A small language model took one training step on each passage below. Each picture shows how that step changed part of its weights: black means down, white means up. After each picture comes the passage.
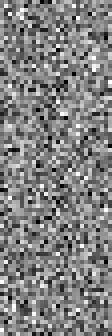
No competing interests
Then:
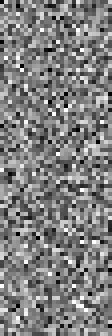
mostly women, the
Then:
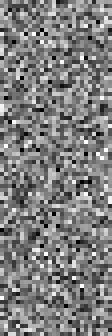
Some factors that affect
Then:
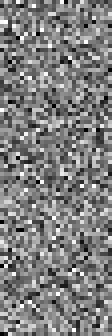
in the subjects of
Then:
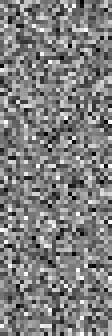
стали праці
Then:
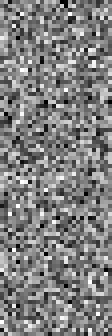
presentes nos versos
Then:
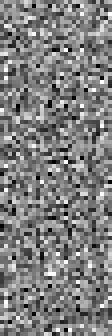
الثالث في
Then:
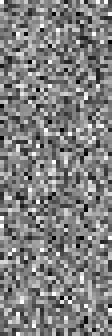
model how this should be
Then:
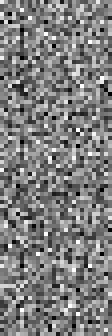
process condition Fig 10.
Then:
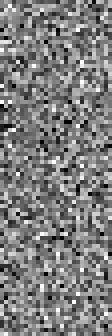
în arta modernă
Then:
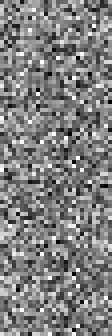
this article examining
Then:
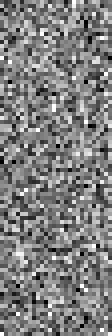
in collaboration between all
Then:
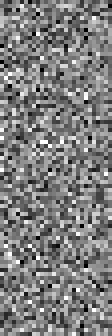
at the first start of the
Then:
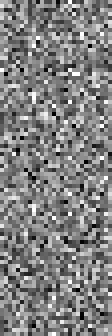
Bastida G.,
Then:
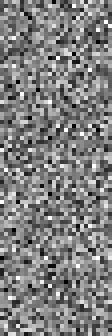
using a geometric
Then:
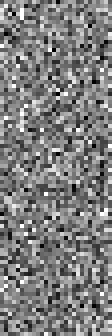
problems and promising
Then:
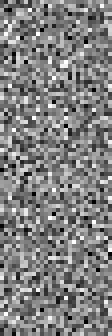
The other part was used for the
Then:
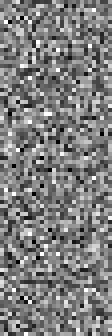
of the environment during PTB
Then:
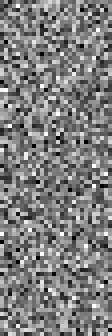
the encrypted
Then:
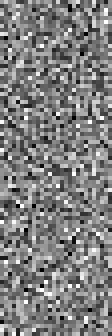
were grooved in a
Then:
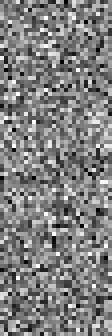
dynamics resist description
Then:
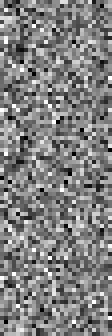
struggle to reach
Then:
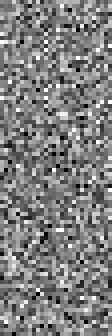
pertinent within the
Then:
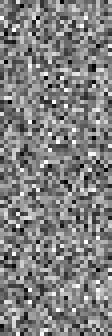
– широкую
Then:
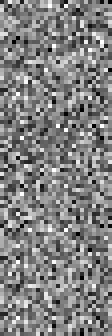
using C₁₈
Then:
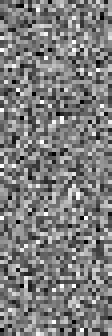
in inzicht,
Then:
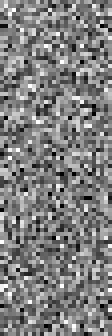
complex combined peel and
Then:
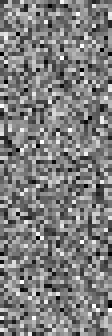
in the Intersect
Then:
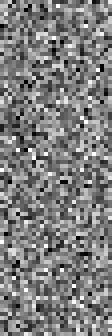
many cases, these
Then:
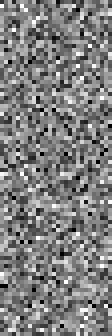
OL, SM and
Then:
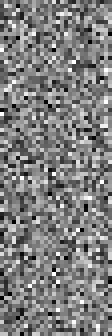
applications realized onto
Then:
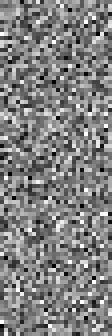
are predominant in
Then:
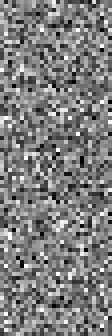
so that they can prevent and
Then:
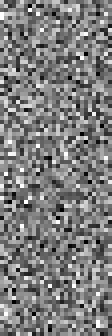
as a good testing method
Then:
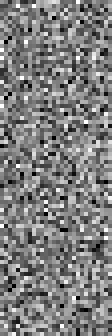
consacrate, sette
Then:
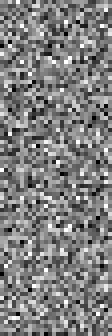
consent. Results: The
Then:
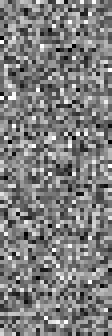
a confeccionar el
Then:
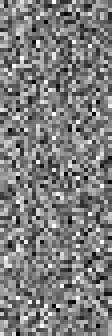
such as CFA or
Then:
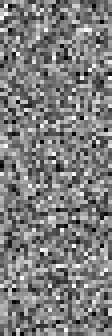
period, there is a
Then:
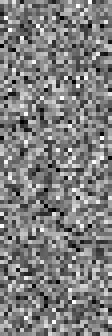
bienestar, al
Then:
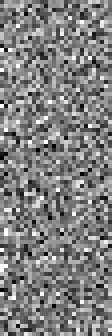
do pavilhão,
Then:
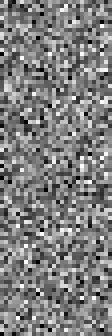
proficiency in the
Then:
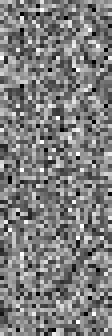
obtain improved user
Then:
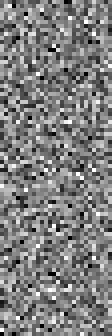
and observational data in primary
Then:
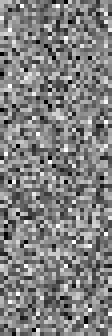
zone repeatedly:
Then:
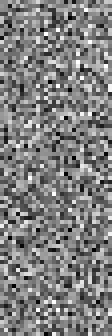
facilitate students' study
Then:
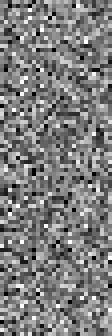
to the model. In the case
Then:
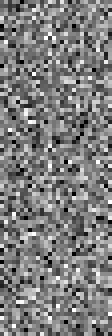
вид судинних
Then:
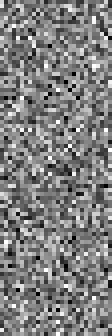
a way to get the
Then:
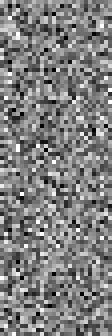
their practical importance in
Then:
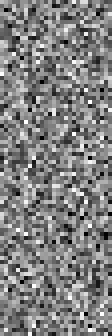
- Holden, B.,
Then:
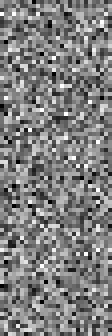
Shell Club.
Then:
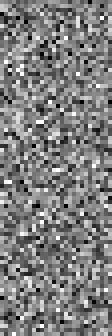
of enhancing
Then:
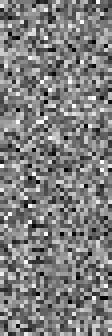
the inhibitor. For
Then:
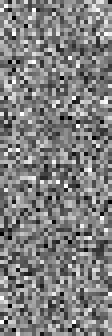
projects; description of
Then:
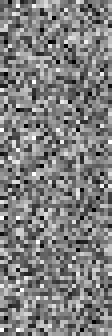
Cochran, &
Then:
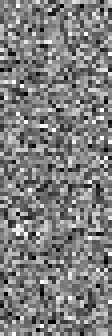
through principal component
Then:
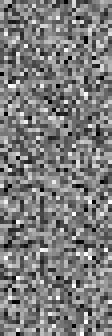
but there are still a
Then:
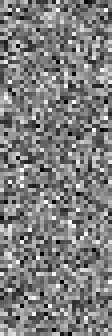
the existing literature
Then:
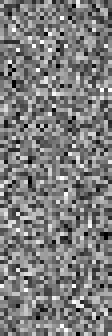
- Dabbura,
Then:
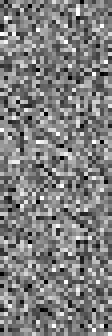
the ENDER 5 Pro
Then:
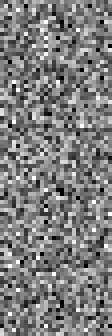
understand the possible
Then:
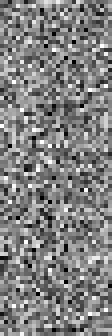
dramatic theatrical
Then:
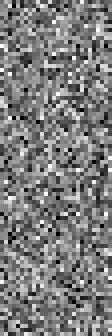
boshlab ilmiy
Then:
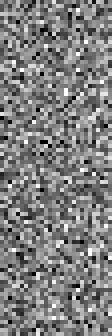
statistics PDF
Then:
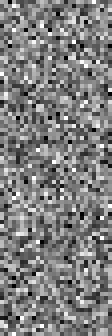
from massive amounts
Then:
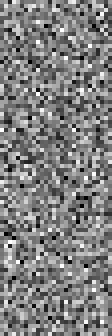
values (the IQ of one
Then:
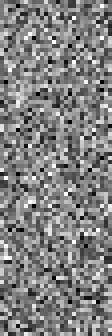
melting points.
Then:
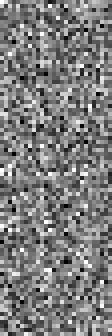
هدف ما
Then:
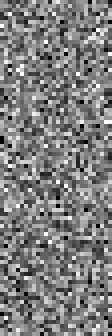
sources of financing
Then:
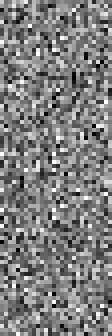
y transmedia”
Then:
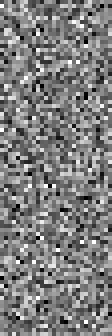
values, or, in the case
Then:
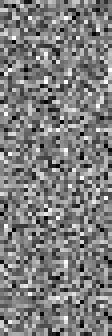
dapat menaikkan
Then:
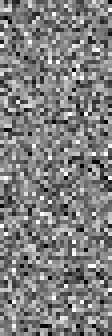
В качестве
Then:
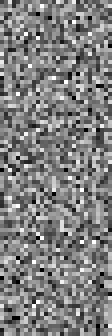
in the article are
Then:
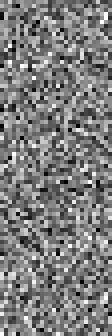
or shadow effect of
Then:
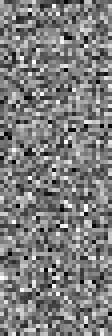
is to generate elements of
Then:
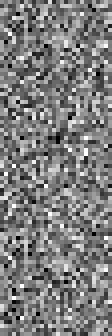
with a resolution time of
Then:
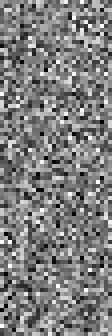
M., Dmytrów
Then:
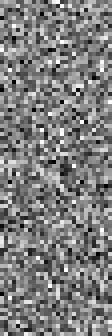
la Independencia:
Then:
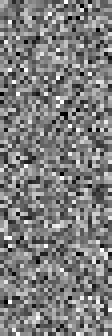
en Toscana.
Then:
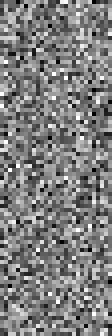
Assurance Tests
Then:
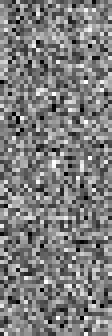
DR-TB cases
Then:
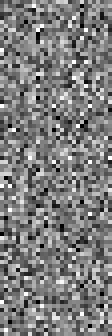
M., Atta,
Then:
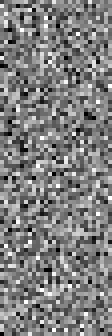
since in such a case there
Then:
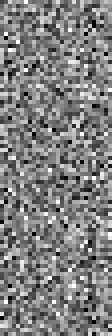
Під правовою
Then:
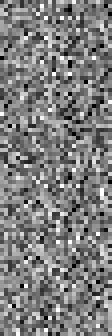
boruvchi ta'lim
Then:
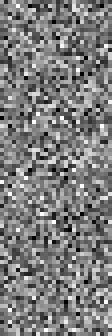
o'smir qizlar
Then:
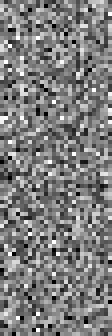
part and the glider processing
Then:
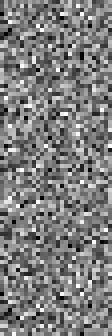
the forests of the
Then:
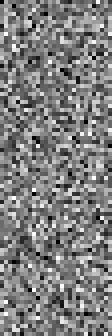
27 вересня по
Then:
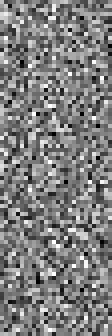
should trigger all of
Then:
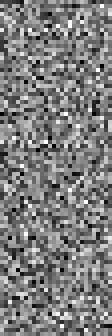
psyche. Both
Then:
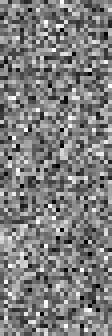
affect the research outcomes
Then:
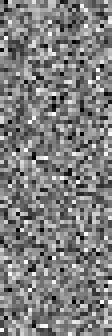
iodine cyanide
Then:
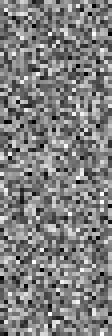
in levels. However,
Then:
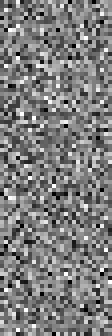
is still in the process
